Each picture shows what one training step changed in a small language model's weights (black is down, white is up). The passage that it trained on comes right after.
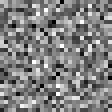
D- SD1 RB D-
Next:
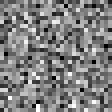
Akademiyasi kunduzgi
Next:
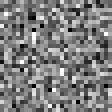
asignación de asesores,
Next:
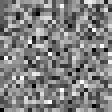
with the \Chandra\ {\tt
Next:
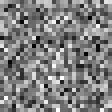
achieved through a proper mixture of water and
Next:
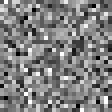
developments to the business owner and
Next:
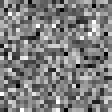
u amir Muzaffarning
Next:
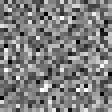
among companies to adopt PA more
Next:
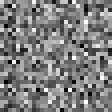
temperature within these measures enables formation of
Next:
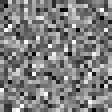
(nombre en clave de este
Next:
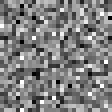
according to: $$G = \rho
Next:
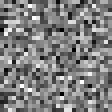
workflow diagram. x is the original
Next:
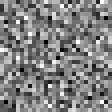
the use of compatibilizing 550
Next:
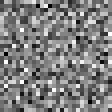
percentages. On the other hand, we
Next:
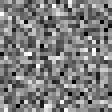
high accretion rates, thermal
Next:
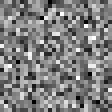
had been living in the care facility
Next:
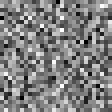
MacDonald and M.
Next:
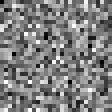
unknown) is derived as
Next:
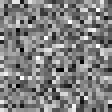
içerisinde tercih
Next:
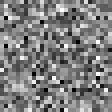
was seen that there is statistically significant inverse
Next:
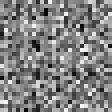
= \frac{\rho S V_\infty
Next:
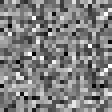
counterexemplar generation are
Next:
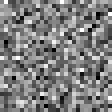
реальною практикою,
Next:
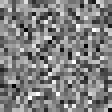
билан намоён
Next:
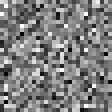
draft, and writing – review &
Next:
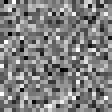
| | Adjusted R² |
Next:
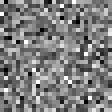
[14]. Currently, the
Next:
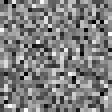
*trust* and hope that
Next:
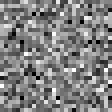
from a net exporter to an
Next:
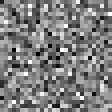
adoption of the value provided by Figure 4b
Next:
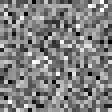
par}$ parameters and chi-squared
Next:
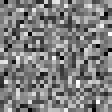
bit simplistic at the first
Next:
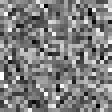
large photometric errors which give
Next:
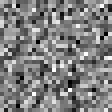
chiqindilarini qayta ishlash
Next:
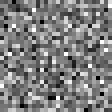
The energy transition has an impact not only on the
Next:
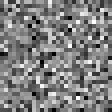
Kota Baubau merupakan
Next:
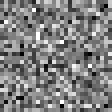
We arrived at the RV
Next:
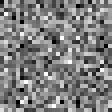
better ones (optimal solutions). This
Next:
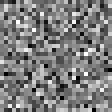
scale as criteria for accepting or
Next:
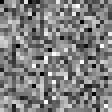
found by Hiroi {\etal} to
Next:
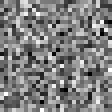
оскільки від застосування
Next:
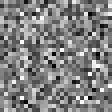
the fine model should be simulated as much
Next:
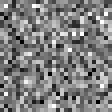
that, despite the improvements in
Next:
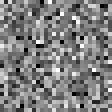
"*Participating in the
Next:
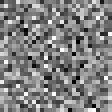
of the germanide, both with a
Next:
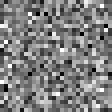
and Campanacci et al. have
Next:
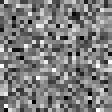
the analytical relation of Arnouts et
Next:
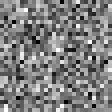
other words, each pair of boys
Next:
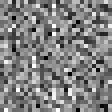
as a function of the incident beam
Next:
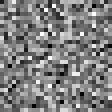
Eddington limit, so the gravity
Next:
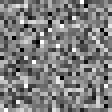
evaluación de la realización de un
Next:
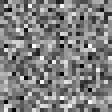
antibacterial therapy. The
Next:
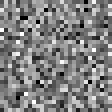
P, Professor, Dept.
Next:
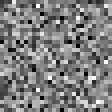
grigia del lavoro.
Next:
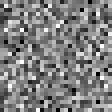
phase. For $T > T_{\rm
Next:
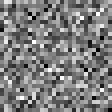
needs and problems collectively as one
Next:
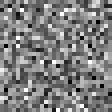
in Thailand, using the data of general
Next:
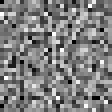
0.33) are all weak and similar each
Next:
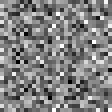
təşəbbüsü olan
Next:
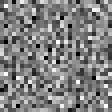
reconstruct their own ideas from within
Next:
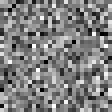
these logos, licenses, or
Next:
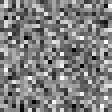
and the inclination angle of the
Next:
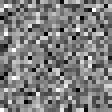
real world example, three leave,
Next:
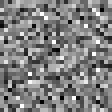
Pakistan is striving hard
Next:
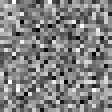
descriptive design to examine the relationship between
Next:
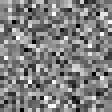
6 7 Varietal recommendations
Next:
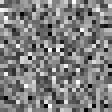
the MAB learning mechanism. The optimum
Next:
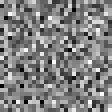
The advantages of magnesium as a
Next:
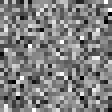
rot and its reoccurrence in
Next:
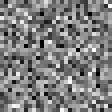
all over the world. Advancement
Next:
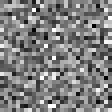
Seoul Shinmun tomonidan
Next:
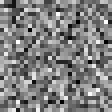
pomerons from the proton nor on
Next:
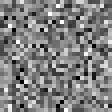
(A5), we have set the value of
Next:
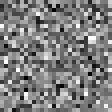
These coefficients can be extracted from
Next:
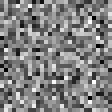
(NW), which is in a magnetic field
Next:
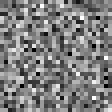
Wilhelm Leibniz*
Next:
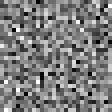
sparsity patterns and the associated
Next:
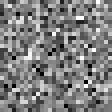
bog'liq bo'lib uni
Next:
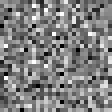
X-ray emission. The metal
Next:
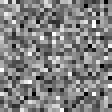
a strong focus on the inverter thermal
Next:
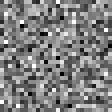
demográfica, integramos
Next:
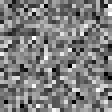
some of them are oriented to the
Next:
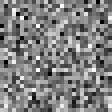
# Can Cu(II)
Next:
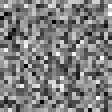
1D). A maximum of two to three
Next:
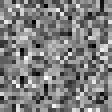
ocasionar na saúde da
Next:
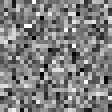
position to Spec. CP position,
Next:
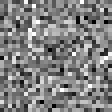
bugun ochiq oshkora
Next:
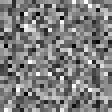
into multiple different channels and the sign structure of
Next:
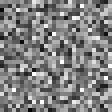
but instead of using the symbolic
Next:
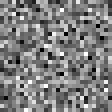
due to oxidative stress. The
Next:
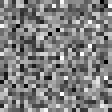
analysis only $\tau$ decays to a single
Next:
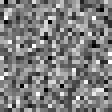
in organizational change*, consulté
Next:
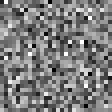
of Indian Standards specifications.
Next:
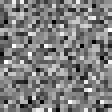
surgical abdomen [3]. This
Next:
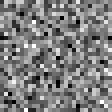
shown in Figure 1. This model can be
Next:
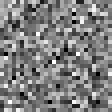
arrive \begin{equation}
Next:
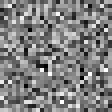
N., Xamidov R.,
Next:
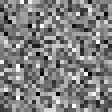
studied academically,' as Ken
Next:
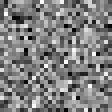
P.E. Hopkins,
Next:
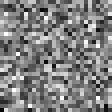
Leisure, Sport & Tourism
